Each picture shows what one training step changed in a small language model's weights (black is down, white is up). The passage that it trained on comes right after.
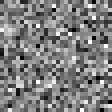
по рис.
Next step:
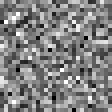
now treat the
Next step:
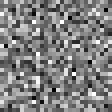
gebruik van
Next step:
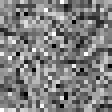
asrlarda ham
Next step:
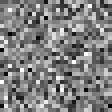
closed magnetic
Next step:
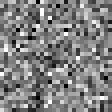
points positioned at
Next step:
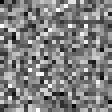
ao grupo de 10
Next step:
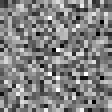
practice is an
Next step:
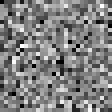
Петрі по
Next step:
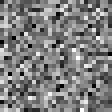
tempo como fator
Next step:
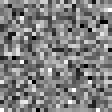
necessário para
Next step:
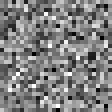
are independent, we have
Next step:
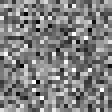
économique et
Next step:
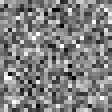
the single node
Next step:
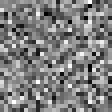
of the Department
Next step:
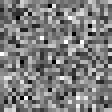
\frac{\log (
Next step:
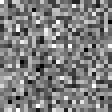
\Lambda A +
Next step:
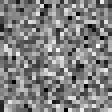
we can pick a
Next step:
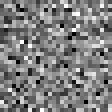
optimal choices of
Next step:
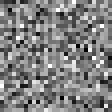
говорив про
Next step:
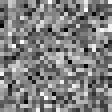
allows to associate
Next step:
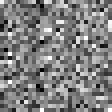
or dual numbers.
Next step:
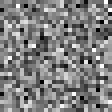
For each $r >
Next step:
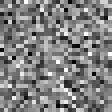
is zero belongs
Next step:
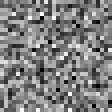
oliy ta'lim
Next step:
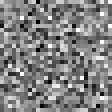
arriving at a
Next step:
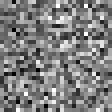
of $G$, we
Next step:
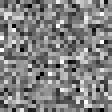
streaming data
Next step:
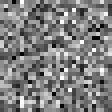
$\alpha$ can be
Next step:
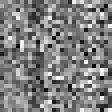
$q$ large
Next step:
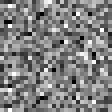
in the system.
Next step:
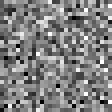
works investigating
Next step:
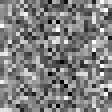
tomate no
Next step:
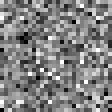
his novel
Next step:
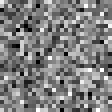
cost measurement vector
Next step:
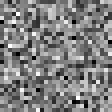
de calcular a
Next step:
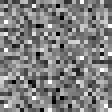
en especial en la
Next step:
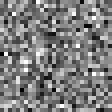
\& Applied
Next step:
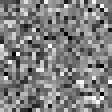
measure of location than
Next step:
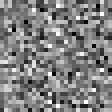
is an operator on the
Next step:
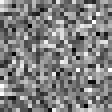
we mean a group
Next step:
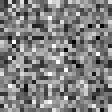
is to say, the
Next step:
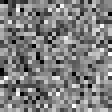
получить из
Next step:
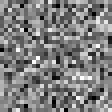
kontrol, dan
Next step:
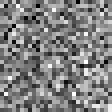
inverse boundary value problem
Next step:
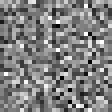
hypergraph $H$
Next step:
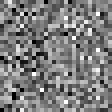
capacitación a
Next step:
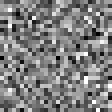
se formulan,
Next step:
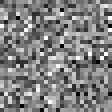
unui produs
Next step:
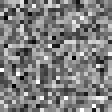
of a RDS
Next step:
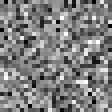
se analizan en
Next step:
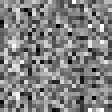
the compact support
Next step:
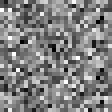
care trebuie
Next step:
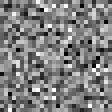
Praça da
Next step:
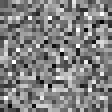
any $f\in
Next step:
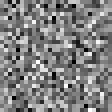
that $\Tot
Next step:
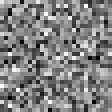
recall their definition.
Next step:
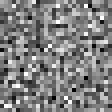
conditions $ (\gamma),
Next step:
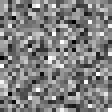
trabalho e da
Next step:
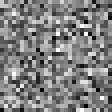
the $p$ by
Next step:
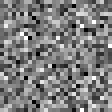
(of sets of
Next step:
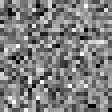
a solution of the
